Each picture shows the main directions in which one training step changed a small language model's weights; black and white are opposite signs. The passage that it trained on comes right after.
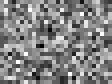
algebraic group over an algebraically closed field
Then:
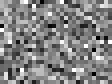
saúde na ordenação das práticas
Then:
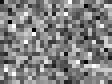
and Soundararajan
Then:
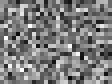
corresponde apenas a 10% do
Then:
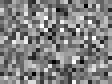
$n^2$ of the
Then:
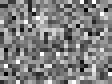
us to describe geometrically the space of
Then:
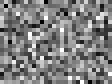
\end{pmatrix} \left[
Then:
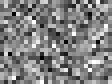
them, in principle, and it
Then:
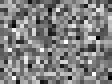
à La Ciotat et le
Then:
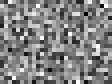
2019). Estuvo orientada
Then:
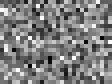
reparto por pesos
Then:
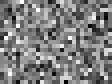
the augmented complex
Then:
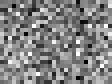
ommaviy so'zlarini
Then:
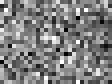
de apoyo. 3.
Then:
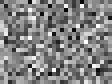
відрізняється тим,
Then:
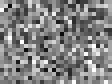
toda e qualquer atuação
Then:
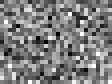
al. proposed a polynomial approximation framework for
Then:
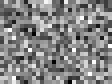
there with $c$ being replaced
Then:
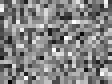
abertura da matrícula
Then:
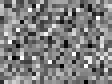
HAH$ denote the category of
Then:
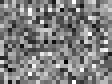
final solution. The plots on the
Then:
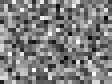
determine how to end the branches in
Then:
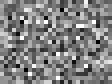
y reproductiva) y
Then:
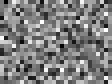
corollary \ref{Engel
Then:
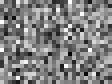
of the linear forms defining the
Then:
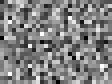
**Показники фізичної
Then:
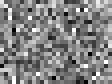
matematik mulohaza
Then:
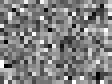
in the same isogeny class as
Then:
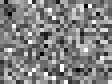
(X3) and West
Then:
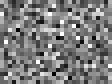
in 43 Societies. –
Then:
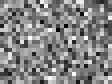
associados ao Burnout em
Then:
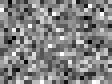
qalinlikda va turli
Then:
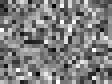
that $A=\left(
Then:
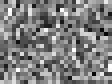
is $A$ should be a linear
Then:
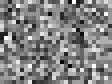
berbagai buku referensi
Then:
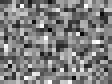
implicit function theorem in free groups.
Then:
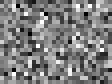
fundamental problem in fluid mechanics.
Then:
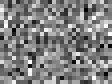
of inradius $1$
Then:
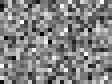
unstable cases were not
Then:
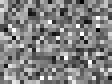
досліджень, але
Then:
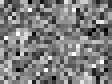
produção de citocinas em
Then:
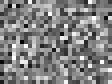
One can ask for an analogue
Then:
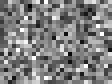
suitable $\epsilon$, one may have
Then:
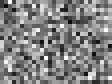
in which there are differentials and
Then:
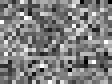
adopt the following notation $$
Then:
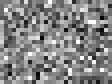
yolg‘iz holda
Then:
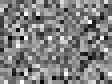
Ahl-i Sunnah
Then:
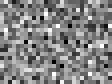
of them. \end{abstract}
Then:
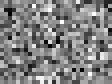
the initial data and deal with
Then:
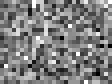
the findings, highlights key
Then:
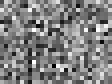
number of monochromatic complete
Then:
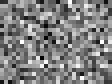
envolvido na promoção do
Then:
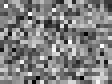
os profissionais de saúde.
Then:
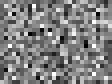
et le comportement des
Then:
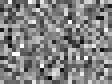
80-16, Department of
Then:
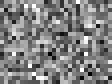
we show that being a surjective adic
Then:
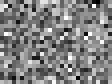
In such cases, we just verified
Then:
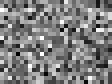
seemingly restrictive, however,
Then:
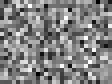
стакан добавляли
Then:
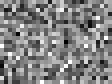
г) представить
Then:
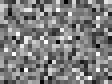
not understanding something, there is
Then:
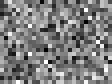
(19); indeed, the probability
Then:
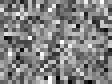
Hence, we will postpone
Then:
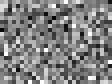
both sides, the definition of
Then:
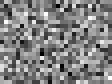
$M^5 \subset
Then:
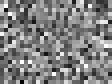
variables. Ils doivent
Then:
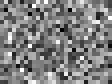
with $c_\eps\in
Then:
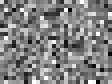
правової спільноти.
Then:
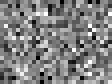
yoki ekinni almashlab
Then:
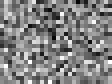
the spectral data of the background
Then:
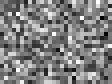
va daraxt shoxlarini
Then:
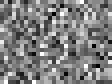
і курсів та ін.
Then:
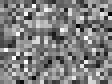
the role of the bar in
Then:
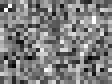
[...] todavía se
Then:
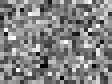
Guía de Campo para el
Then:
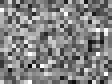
students are very limited in terms
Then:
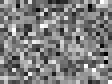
secteur minier sont prises
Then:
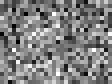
ayollari tomonidan yaratilgan
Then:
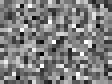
be performed in several steps.
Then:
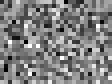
Комментарии. В
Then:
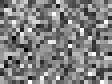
у попередньому
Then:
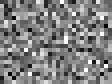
\partial \eta} +
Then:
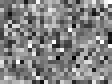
the synchrony in the
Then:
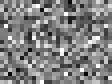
flows in porous media,
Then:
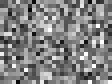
In 92\% of the
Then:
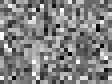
2020. Results obtained by identifying
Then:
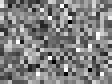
prinsiplari va uning elementlari
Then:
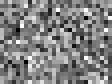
Dann gilt:
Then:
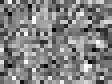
$a$ are indicated with
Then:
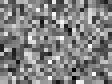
arbitrary field. The matrix $A
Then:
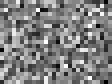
imkonini beradi.
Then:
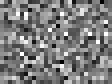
Befragung am Anfang
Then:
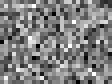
continuada dos(as)
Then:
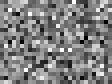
incluye actividades docentes,
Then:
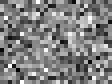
fanlari nomzodi, dotsent
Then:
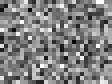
normalized objective values of the vertices
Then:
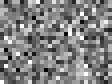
bits. This information will be more
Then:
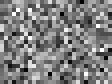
внимания, чем в
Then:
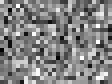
as stated in part (a) of
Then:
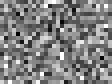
impact on agriculture in
